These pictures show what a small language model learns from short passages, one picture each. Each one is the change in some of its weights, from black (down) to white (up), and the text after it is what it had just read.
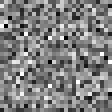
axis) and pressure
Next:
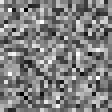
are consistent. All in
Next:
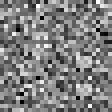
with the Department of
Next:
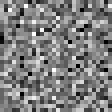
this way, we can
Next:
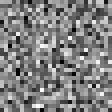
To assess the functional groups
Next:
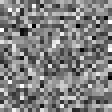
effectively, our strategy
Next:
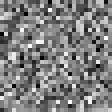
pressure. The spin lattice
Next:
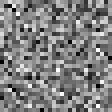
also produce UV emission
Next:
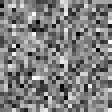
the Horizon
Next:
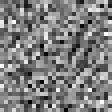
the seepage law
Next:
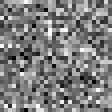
mm The effect of
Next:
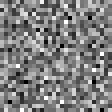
concerns the
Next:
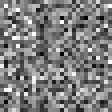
independent ethics
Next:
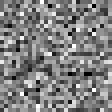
comprising species are
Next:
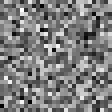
banking system was
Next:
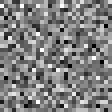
some shared works
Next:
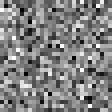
first step of the DE
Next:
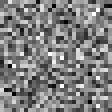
We also plot the best
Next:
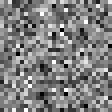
and\ \citenamefont
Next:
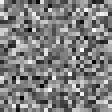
points in the yz
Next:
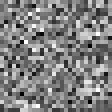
and superconducting
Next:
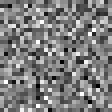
data for the distance between
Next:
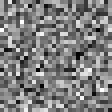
which was necessary due to
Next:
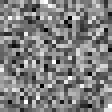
Collaboration performed
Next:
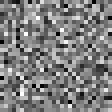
closely approximated
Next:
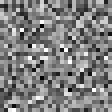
other major issues. To
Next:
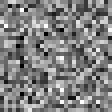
is an analytic
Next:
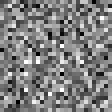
periodic boundary is on
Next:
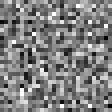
Inhibition (In
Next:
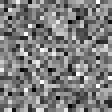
motion at 3PN
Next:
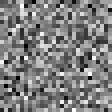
The concept of approximate
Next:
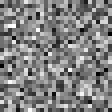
for delivering so
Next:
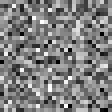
major limitation in the
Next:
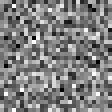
argued that individual
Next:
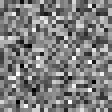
the risk factors was taken
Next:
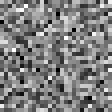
literature by discussing
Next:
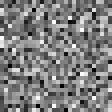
University. Place:
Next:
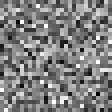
to the observer's
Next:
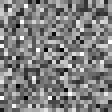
this work, exhibit
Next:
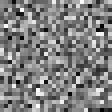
K-factor from
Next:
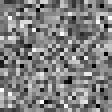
the most usual challenges
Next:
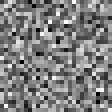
O : Writing
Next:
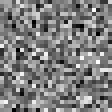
to be positive,
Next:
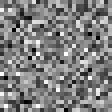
the safety,
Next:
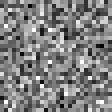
of the dusty
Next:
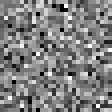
fibrosis at
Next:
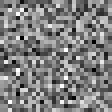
approach is primarily
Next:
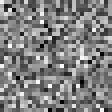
show that despite
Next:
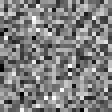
such a way that the
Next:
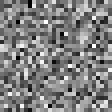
S} c\sim
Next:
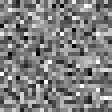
and to the resultant
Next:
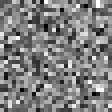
a singlet complex
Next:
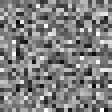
to bring any
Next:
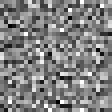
related to nurse
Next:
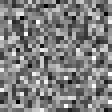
it was exudative
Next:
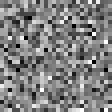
the species were found to
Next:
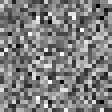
justice for both
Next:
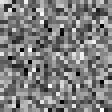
show that density-based
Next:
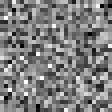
produced balanced results
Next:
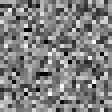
shows value selection criteria
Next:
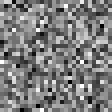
boson via the
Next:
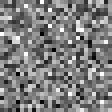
time period we measure the
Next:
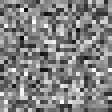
is the coordinate of
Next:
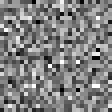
store the required data
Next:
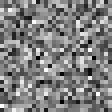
the reliability of the
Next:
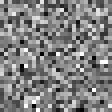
education, which the
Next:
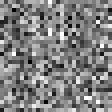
as fever and
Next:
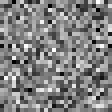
prototype in a
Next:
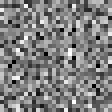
software infrastructure to
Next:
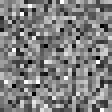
w_i is the
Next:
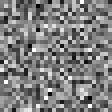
the finalization of the
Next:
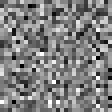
of HTML
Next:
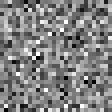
method, which involved
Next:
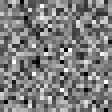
The majority of
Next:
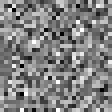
also present, but this
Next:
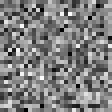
were consulted
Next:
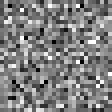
0$ limit that was
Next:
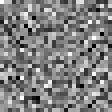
sea level, some
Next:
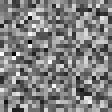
and identity in a
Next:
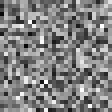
of how well a
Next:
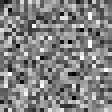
suggested to be important
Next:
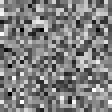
from people who had
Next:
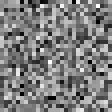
event weight. This technique
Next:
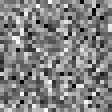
mutation operator is
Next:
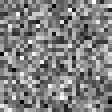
and other.ub is
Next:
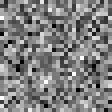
miner species of
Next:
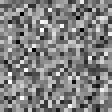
objective but without
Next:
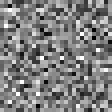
we will discuss the
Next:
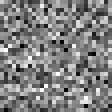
There is no contribution to
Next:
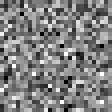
alternative possibility that
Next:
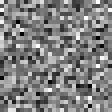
disk with 10
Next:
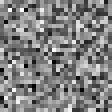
are presented in Section
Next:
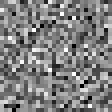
the typical improvisation
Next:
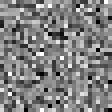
\Delta f$ in
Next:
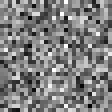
Equations with
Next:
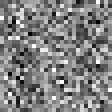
III). Addition
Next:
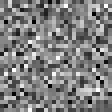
and neglect by
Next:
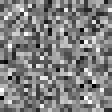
user-user and
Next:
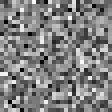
of training pairs).
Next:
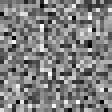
use of these and other
